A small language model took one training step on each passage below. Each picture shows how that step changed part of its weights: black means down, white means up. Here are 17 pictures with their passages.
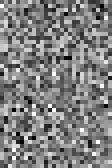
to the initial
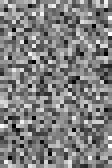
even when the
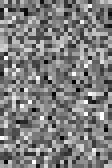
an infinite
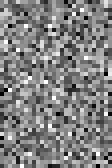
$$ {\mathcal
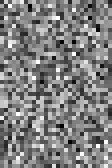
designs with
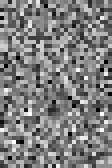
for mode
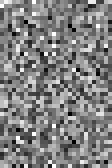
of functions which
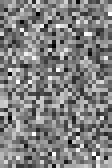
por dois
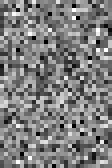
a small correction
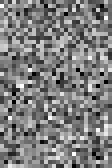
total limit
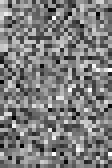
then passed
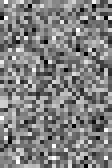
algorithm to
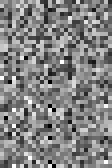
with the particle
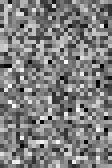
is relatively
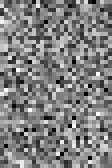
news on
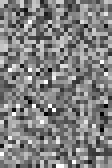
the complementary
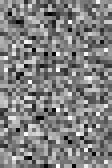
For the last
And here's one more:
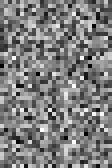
of a {\em
